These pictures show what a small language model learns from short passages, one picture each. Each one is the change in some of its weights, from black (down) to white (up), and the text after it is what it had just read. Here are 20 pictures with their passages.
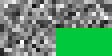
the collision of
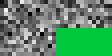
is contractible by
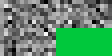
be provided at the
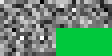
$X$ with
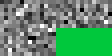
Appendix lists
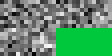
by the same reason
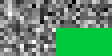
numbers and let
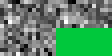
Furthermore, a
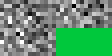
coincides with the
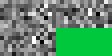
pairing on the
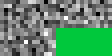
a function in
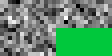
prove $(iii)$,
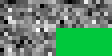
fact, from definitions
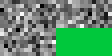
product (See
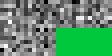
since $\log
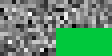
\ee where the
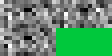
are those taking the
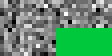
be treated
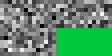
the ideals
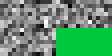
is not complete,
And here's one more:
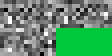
vanishing on
